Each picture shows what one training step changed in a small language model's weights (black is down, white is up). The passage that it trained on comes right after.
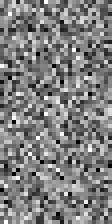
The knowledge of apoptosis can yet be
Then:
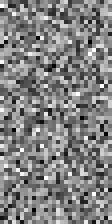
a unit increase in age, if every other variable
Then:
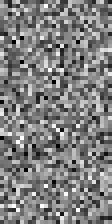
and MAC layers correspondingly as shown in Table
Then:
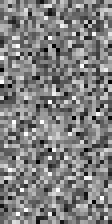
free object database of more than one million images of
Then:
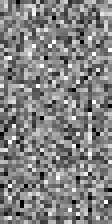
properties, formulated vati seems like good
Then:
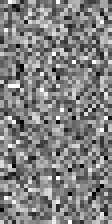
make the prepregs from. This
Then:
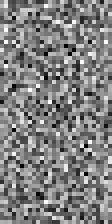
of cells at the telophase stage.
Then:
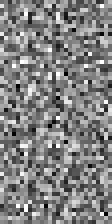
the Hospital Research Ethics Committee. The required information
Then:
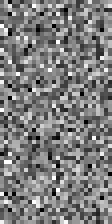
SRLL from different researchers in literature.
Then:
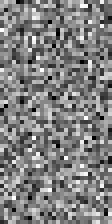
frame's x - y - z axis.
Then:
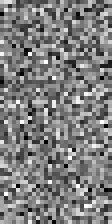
sign of pathological state and renal
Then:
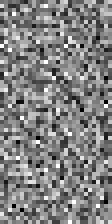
and measurements. The present paper focuses mainly on the
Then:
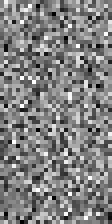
contrast, this study investigates soil improvement with two
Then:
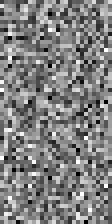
the importance of quality over costs and accepted production
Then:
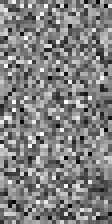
does not change the numbers, but it can change
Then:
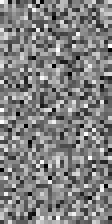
colonies in reef patches are the result
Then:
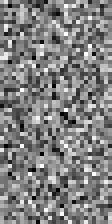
effluvium from Central India region.
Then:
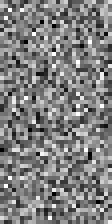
was found that the mechanical properties, including
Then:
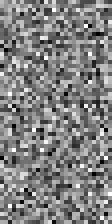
The population was identified through the institutional information publicly
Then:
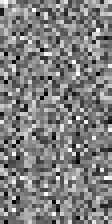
service will need to run automatically in situ without any
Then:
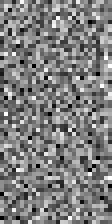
beverage containers (Papanek,
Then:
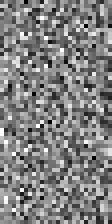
(Diac et al., 2021), the high
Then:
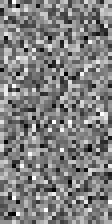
this model able to explain variations of this phenomenon by
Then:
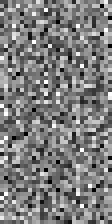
For Elise Berger née
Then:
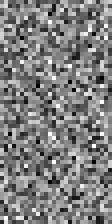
the sings of classical DIC. Brohi
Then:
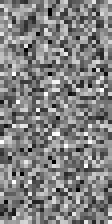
the quality maxim indicates in a humorous way
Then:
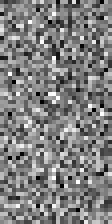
input we have white noise with PSD =
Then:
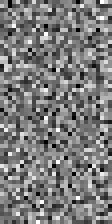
Daerah (PERDA)
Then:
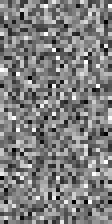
and then reported their attitudes to the use of AI
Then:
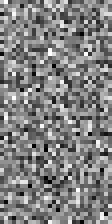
indicates its attractiveness as a territory for
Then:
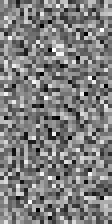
extraction of teeth having grade 3 mobility and
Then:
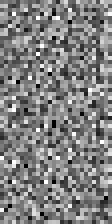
(Shekhar *et al.*,
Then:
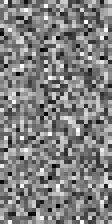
are the resistivities in a magnetic
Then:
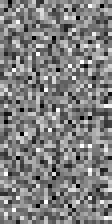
*Sira* (Head).
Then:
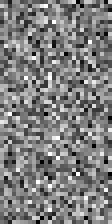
factor" is also adjusted by ear and controlled by
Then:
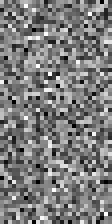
of the Provider. The Recipient shall
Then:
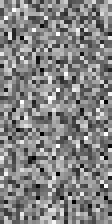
several confounding variables have affected the reliability of
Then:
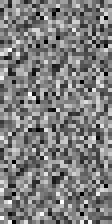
research focuses on the analysis of the MAD strategies
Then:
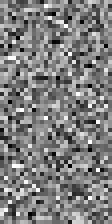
of formalism and to offer the possibility of
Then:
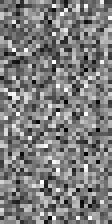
as -OH, -SH and
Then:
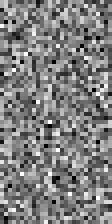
seconds to 7.14 seconds). This
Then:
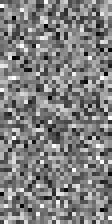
the least number of participants, the age grouping
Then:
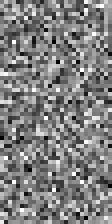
interpretation and core analysis, in accordance with established methodologies
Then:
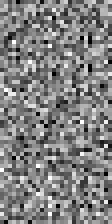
properties of materials will be given. Then, a
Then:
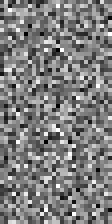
Pyrocatechol equivalent RE
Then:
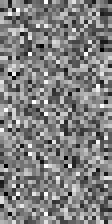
The SUN project will develop solutions to
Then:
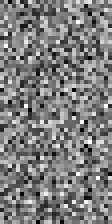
proposed tri-modal image enhancement scheme.
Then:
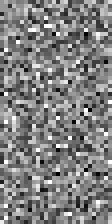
religious factors that shape their help seeking behaviour for
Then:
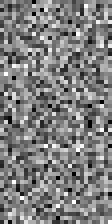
which is rare, valuable and inimitable that
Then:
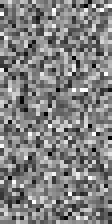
the entrepreneur's control, which limit
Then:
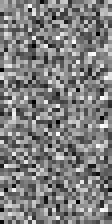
trend in the community indicator, mean life span
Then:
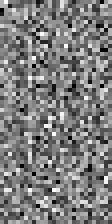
screw supplier. Generally,
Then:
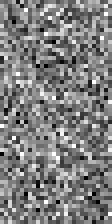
of undesired halogen-containing
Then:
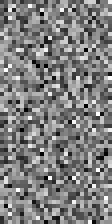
P., Ingleby D.,
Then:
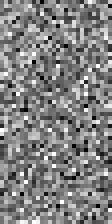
sectors, Ross revealed most existing succession
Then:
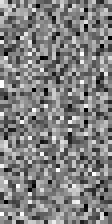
means exactly the opposite to the above
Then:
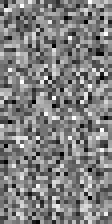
points. These findings support the first hypothesis. The
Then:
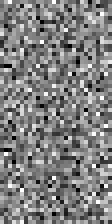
results showed that the selected metrics can detect differences between
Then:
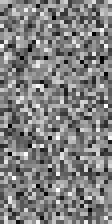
operates all over the world in the form of
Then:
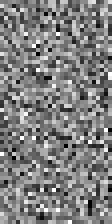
with a maximum of almost 86° observed in
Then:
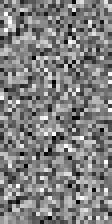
such as poly-lactic acid and
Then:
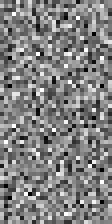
(*matn*). Bukhari data
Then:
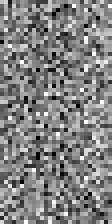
approach-Pharmacological studies: Classification
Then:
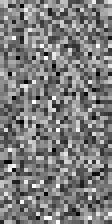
is done online? - I. Are you open
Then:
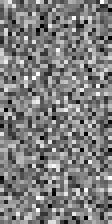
ELEMENTAL MODELING
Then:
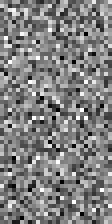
as comprehensible input for the other students in the
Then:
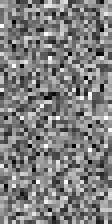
of the workflow tasks. As a consequence,
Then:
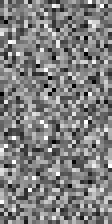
1$ to $PopSize$ do
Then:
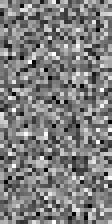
could theoretically be ready to “test”
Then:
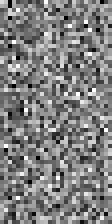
it includes the Bagherhat,
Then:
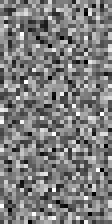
[8]; Cheng and
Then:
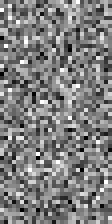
under reflux for 15-20 minutes.
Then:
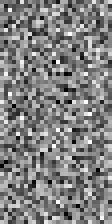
incorrect phonemes was the most
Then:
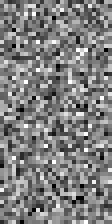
properties and their fine diameter, a modified preform
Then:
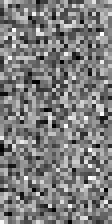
skewness. DATANA
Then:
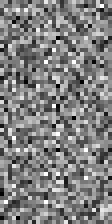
Science Innovation and Culture,
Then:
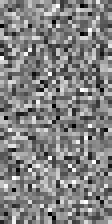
$g=xk$ which implies
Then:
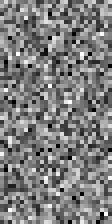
the desirability of the chosen alternative. This
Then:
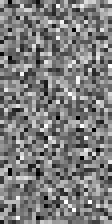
Navamani Gali¹,
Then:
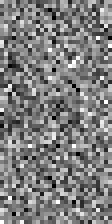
arrangement enabled simultaneous optimization of the frequency
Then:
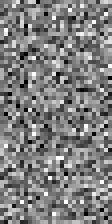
l'Espai, Institut
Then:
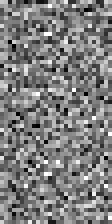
in the foundation of the Board of
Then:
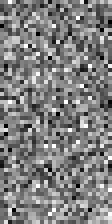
each other's affairs, equality and
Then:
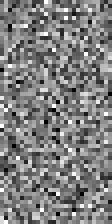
hemogram and serum chemistry showed no significant
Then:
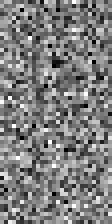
AIMD hot spot, a conversion factor
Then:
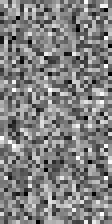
otherwise be tedious. Information technology
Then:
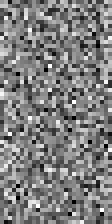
by Institutional ethics committee of
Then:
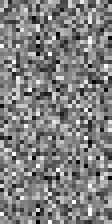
($p > 0.05$), except higher male
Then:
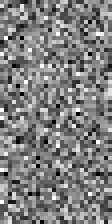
a microblogging platform with posts
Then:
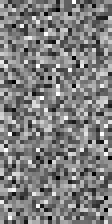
of GO-PF / EPS composite presents
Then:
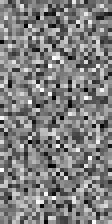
attitude to online teaching during Covid-19
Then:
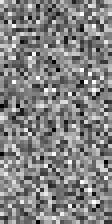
temperature performance and wear resistance. Especially,
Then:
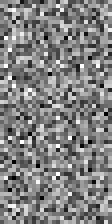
as climate change has a huge impact on the
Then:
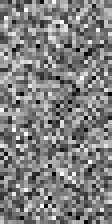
among feasible global approaches to maximize
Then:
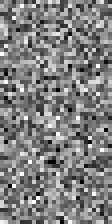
distribution power grids with distributed PV systems. June
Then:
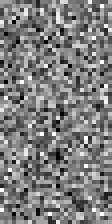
Europe Deliverable 5.2: Design of
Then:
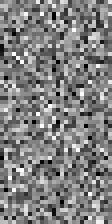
training anatomy education contribution. 2%
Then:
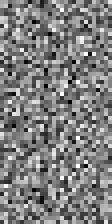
Arcos et al., 2014; Farrow et
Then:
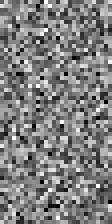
the key components, have been related to a higher
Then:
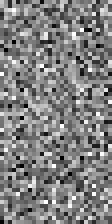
data is not only shared securely and
